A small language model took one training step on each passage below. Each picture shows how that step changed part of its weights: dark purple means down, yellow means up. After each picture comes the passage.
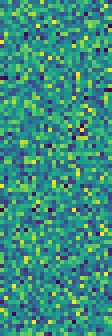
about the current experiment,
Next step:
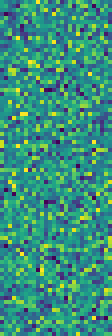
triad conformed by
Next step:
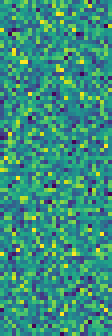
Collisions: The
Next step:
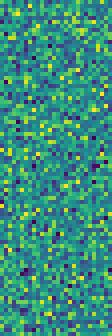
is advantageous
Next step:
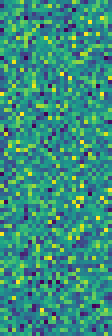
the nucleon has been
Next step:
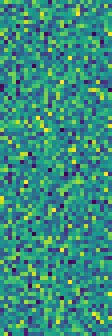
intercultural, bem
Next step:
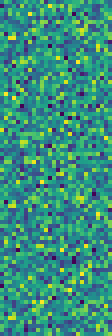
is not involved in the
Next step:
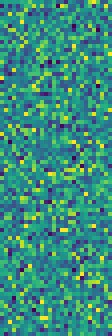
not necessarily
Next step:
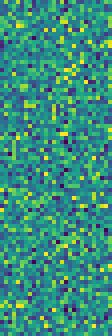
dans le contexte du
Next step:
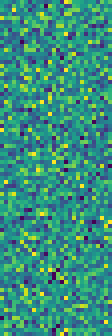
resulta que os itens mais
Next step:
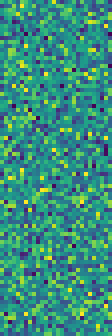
format is rarely
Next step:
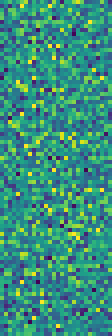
features are consistent
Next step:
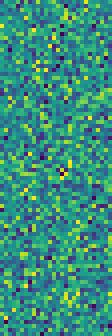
convergência, pela
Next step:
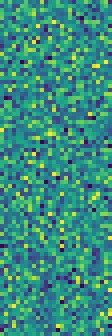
into the ISM, it
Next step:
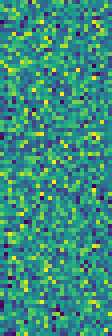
decay constants of
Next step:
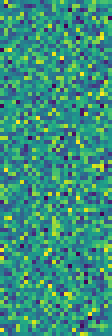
leche de soja,
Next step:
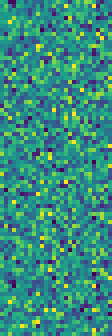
la investigación
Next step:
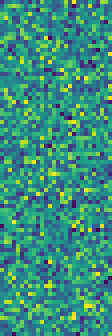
for array 2 and 3 and
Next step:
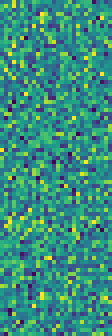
y reproductivos.
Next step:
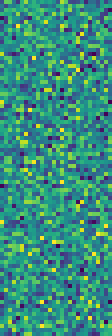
classification and
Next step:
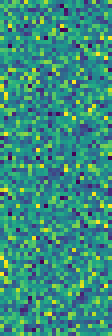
the magnetic Langmuir
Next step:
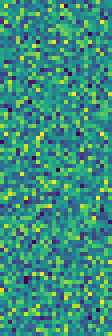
false negatives
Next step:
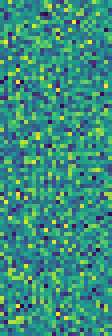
may wish to preserve
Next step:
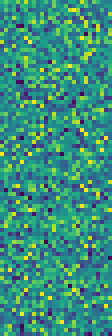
or malicious
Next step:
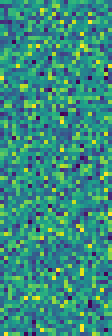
We observe that the time
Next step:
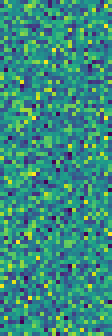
qaramasdan u
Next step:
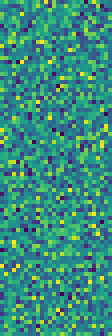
phase films are
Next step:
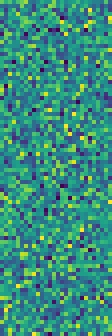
individual takes action
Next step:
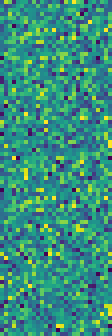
dependence of the total
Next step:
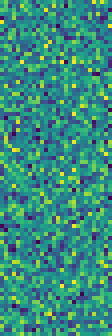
attract each other and
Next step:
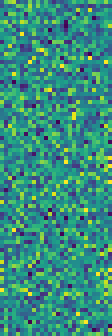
that make it up.
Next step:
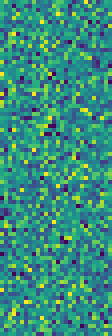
find a debris
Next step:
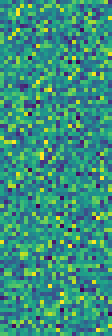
is stable if and only if
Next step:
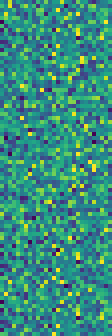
with the detailed quantum
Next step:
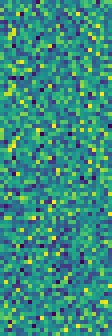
ва ўрта
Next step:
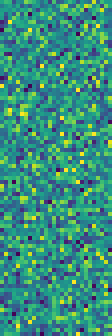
operator lies in its
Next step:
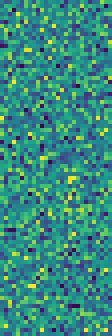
fezes e terra.
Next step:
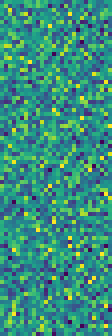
a los demás.
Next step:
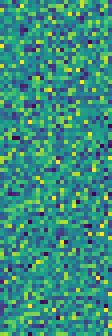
all the time dependence in equation
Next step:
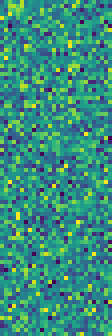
com as informações
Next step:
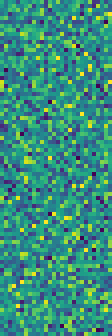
travers l'adoption
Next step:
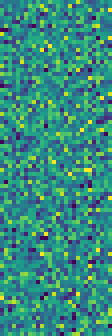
varies across different data
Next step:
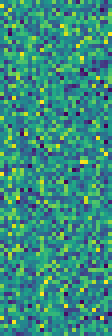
conținutul lor
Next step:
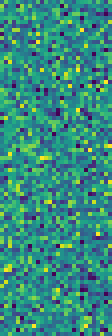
tarixi fanidan
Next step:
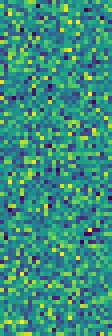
for sharing their points
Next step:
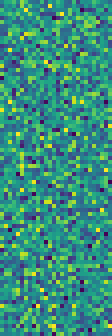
Peter and Wang,
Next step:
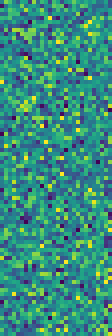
example if it is performed
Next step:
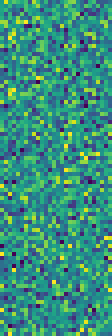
problemas singulares,
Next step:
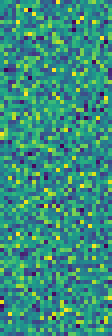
Raad. Met
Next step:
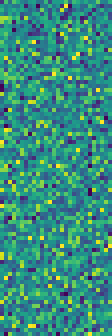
Pendidikan perlu
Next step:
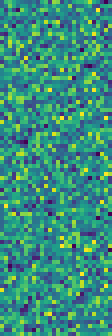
the light line and the
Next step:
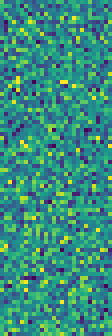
Autónoma de
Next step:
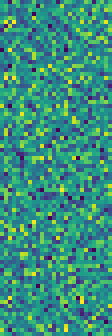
suporte duplo
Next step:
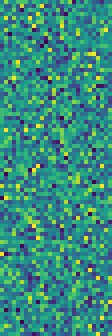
psíquico para
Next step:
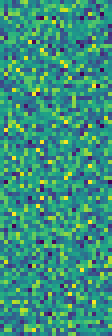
By modifying the
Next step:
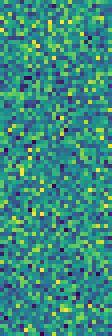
\mathbb{C}$ is
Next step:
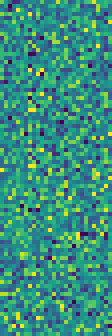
and DC-LNO
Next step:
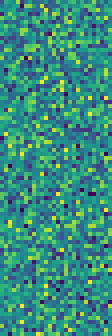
ilgili birçok
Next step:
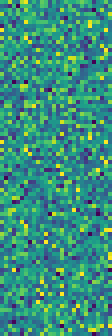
change of the metric in
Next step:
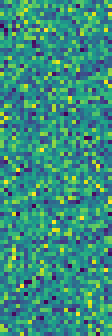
a set of population dependent
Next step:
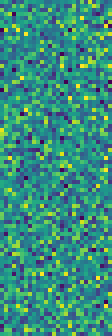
tener sobre cada
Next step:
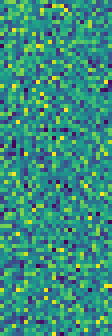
DA as a function of the
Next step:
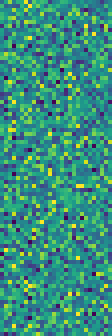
equation to give the system:
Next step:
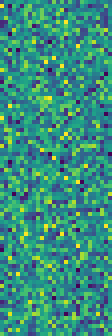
turbulence is of
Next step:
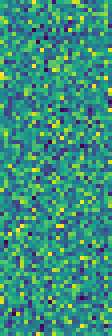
aparelhos de
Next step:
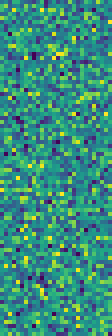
Degree Student,
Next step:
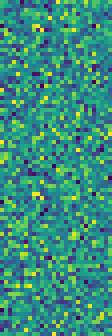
de protección y
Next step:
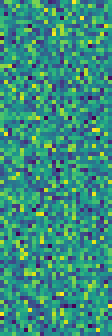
odamlari doimo
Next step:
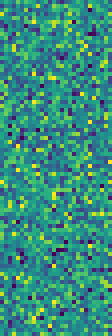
system. Therefore, the
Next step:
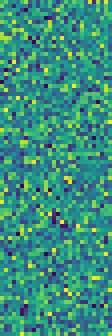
uma cobertura em um
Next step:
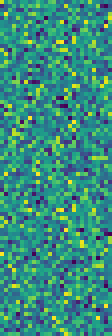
et son réseau
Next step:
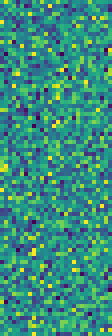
[research report]
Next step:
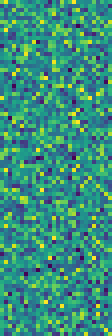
dalam menulis
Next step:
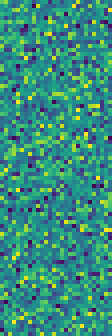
The free parameters in the
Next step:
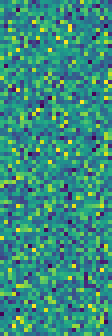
a DoS-free
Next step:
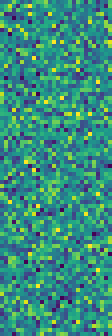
also probe subatomic
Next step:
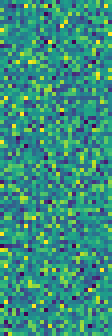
incerto, complexo
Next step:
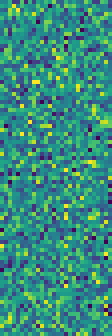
e un raccorciamento
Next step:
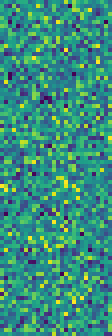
el estudio de una
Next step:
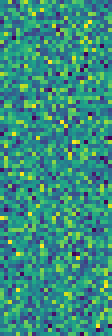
points $x$ and the
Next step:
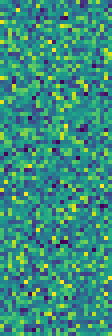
Stichprobe Wie
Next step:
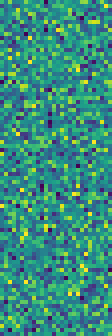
to the concept of
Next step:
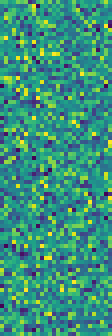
of inhaled particles
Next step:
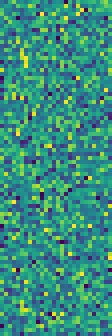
cosets of type
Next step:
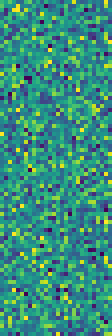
taddan ortiq
